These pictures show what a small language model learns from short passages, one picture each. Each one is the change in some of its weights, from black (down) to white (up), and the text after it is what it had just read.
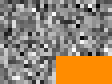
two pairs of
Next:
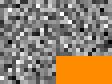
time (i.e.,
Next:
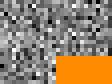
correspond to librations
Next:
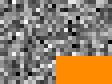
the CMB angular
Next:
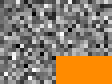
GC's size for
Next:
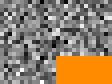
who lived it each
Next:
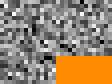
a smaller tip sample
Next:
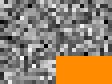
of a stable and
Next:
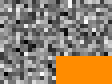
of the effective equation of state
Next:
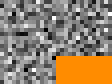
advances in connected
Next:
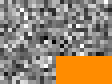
be also, after all,
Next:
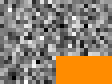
that the inclusion of the
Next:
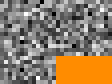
bit nebulous
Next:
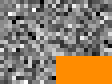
the reception of the
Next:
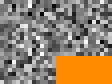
make informed
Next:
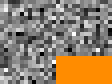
young people
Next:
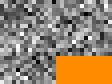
qualitative evaluation
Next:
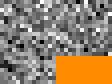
one and two, and
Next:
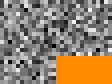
database. Of
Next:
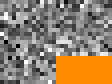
method is optimized on
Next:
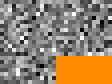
tools across
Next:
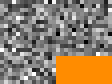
healthcare system
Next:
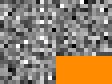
latency constraints of
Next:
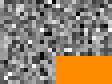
offering them a whole
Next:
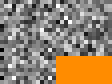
in terms of $\Theta$,
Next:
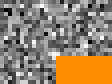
in the soil varied
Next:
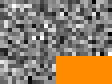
coming from the generator
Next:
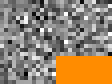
characteristic and differential
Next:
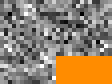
the general relativistic
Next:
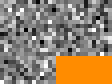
introduced as a model for
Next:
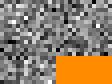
contains data on life
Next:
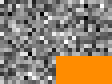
the validity of the
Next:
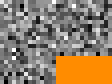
with chokeberry
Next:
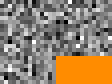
a surface tension in the
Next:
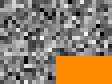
shortcomings of the
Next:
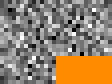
becomes entrained
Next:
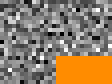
Let us now consider
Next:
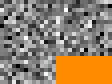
BPH alone,
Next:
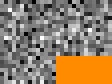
which allows us to
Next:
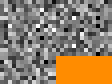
wave lengths between
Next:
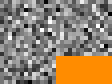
that are often found as
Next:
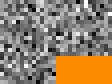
one of the received
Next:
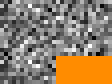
tablets can be
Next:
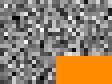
theory where the lightest
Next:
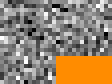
Efforts of
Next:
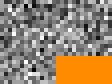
and adults are
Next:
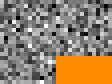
A histogram shows
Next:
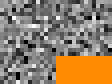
class of solutions of
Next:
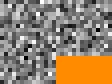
by the DNA
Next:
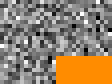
tree was derived from
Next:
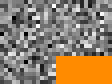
around its center.
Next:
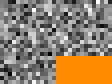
magnesium to form
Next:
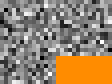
separate the
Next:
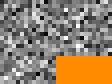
= ud\bar
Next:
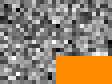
of these monuments is
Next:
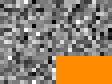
membrane for
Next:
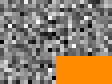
Lamb waves
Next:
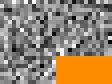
*Renewable and
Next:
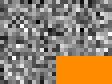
a relation between a
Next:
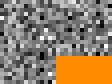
\caption{One example
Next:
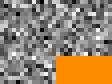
because the 3 corresponding bases
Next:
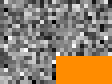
people. Data
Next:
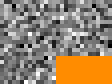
to significantly impacting
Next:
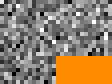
the cut determined by
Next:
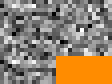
creating and managing
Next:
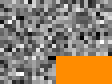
a permanent input
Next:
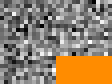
scattering at the
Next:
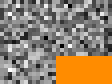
cast iron. It
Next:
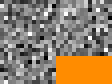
directions are different so that
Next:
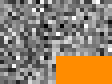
topologies with multiple
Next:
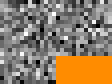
one affiliation, no
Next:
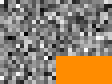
In the RD and
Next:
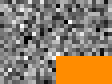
between demand-side
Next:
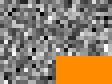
our case, another
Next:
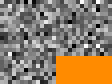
a proper way to model
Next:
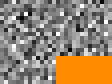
\xi \equiv k
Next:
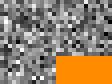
[A] In the paper
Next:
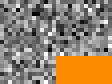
data to some extent out
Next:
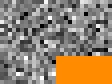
a decade ago,
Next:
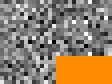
total divergence with
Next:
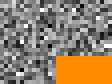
guided wave
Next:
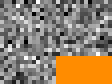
the iron abundance
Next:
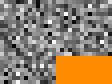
interest in these topics
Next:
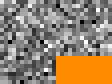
the geographically close
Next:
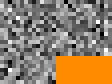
first and second maximums
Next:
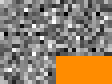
the tropopause region
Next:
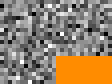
the bracket can
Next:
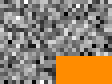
it can be freely
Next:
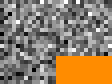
titanium /
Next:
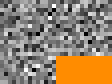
intensive property
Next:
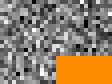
IBM Q and
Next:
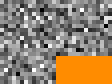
no more be said
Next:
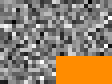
to supplement the
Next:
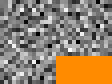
additional layers
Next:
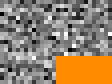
93 Alcohol
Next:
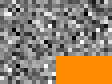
countries, the
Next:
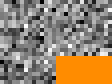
are spin-1. To
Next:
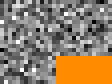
described here very
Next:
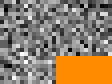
pore resistance and
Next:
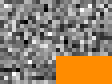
consumption varies
